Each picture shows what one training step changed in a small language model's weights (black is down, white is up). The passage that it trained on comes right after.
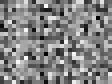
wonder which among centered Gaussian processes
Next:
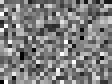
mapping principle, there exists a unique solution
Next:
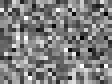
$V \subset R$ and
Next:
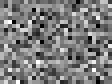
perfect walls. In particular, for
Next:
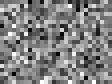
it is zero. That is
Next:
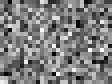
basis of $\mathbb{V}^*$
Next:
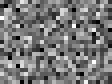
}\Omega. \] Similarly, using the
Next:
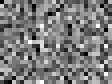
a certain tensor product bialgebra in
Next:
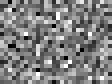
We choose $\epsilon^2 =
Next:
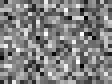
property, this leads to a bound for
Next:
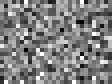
sense that the accumulation point
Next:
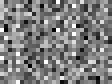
systems with local boundary conditions. This
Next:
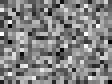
some $b$), which is determined by
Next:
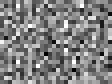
on each closed surface of negative Euler
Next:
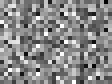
allows us to solve the concave problem
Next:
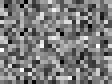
\frac{ \left(
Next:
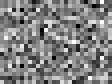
of elements $\sigma_m$.
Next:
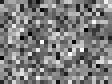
is a flow problem whose solution is of
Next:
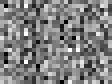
the sequence \begin{center}
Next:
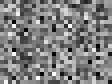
not exist with respect to the Lebesgue measure
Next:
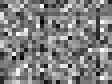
$\nabla$ denote the Laplacian and the
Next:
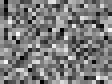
group. Then \[ \overline
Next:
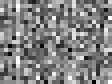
as estimation of sparse or approximately sparse vectors
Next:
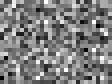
that, putting $\tilde
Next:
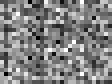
(3.4) one can thus
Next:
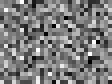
planner for flights in
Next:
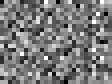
be a klt singularity and let
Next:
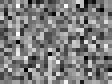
latter operator is closed from its domain of
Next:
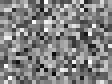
$\nabla^h$, respectively. For
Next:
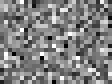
$\infty$). Now insert
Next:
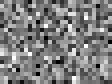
with probability $1-p$, then
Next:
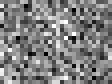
\noindent Let us now study equation
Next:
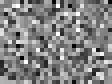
they satisfy $F'(t),
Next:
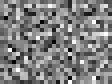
weakly (without any normalization) to
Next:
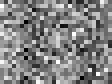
the theorem ensues. \qed
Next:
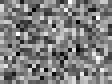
\item the orbit of $x$
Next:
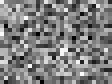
\mathbb R^d. $$ Since
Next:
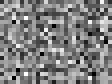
$\mcal{V}$-modules we will
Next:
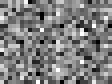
counting the lattice points lying in
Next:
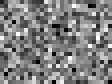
the normal bundle $NC$ and
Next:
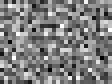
$R$, \rm which is also
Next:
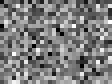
there is a bijective map
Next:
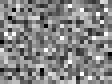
type with coefficients in $\QQ$ and
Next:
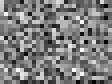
N \hat\Lambda (S)
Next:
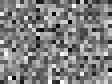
there exists the following commutative diagram of
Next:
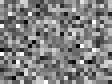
convergence of value functions for discounted
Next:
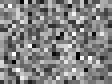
(x)$. This is an isometry and
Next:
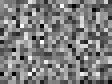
\Tsd \hbox{ and }
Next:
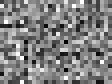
the equations which relate them. To
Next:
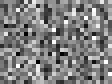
de probabilité pour les
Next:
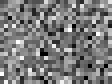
has a rational first integral; \item
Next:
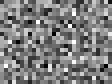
that are uniform with respect to
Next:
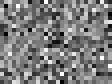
the mixing model is bijective so
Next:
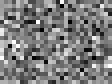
that in the case of globally Lipschitz
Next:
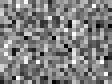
general continuum, the information about the
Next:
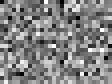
an $\ve>0$ such that
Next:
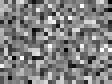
in in action-angle variables, each
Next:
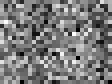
\times X)$-module being the elements
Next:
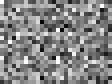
data values, fully identifying each case.
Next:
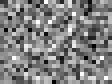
a set of trials $Z$
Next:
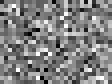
respect of period $\tau$) response
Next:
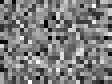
we prove that every Hopf bimodule over
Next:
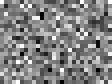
spaces. \\ AMS 2010 classification
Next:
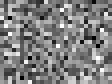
function has this property because $f$
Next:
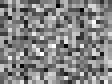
of rigorous computation: finding the precise
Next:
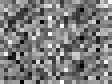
be done by the construction of a function
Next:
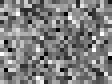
expand it at a given order by means
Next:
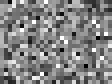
fluid pressure, $\vec{n}$
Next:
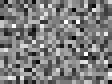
\end{align*} After applying
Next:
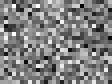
paper uses Theorem~3.4.
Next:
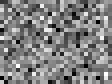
$n \ge 4$ be an
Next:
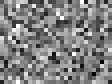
special cases of operators $H$
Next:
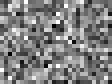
$D^+$ consists of the curve
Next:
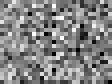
\mbP^1$. It follows
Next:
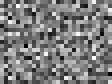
v}{\partial x} -
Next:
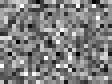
$n=2$, the Mean
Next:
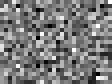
ie, $$x\leqslant
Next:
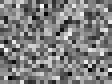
where $w=w(x)$
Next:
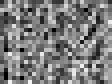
and expands into the product of root
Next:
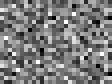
are equal to 1. For the first
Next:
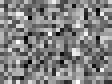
of functional (\ref{P1})
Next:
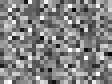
\\ \hline\newstrut
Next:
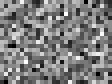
convolutional layers in the spatial
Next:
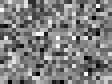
the input $u_i$ given
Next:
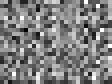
aHa^{-1} \nsubseteq
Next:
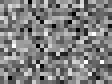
structure but it may be degenerate.
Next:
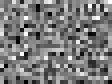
\mathbb{R }^ n $
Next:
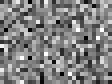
$[n]$, first we draw
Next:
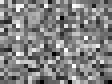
inverse problems, surrogate models,
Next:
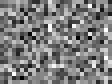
of blow-up of singular solutions of
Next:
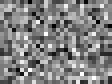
immaterial, but it must be
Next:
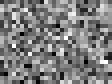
it and we write $f\lesssim
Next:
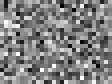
\begin{theorem} Let
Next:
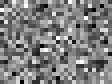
$2\leftrightarrow 4$,
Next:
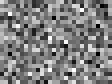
DMD are presented for use in
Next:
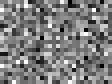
the initial arrangement of vertices is
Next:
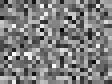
\end{align} for some functions
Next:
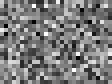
volume. This assumption is motivated and
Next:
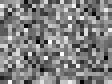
relation. In this paper we pove
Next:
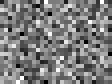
a partition $\lambda$, we put
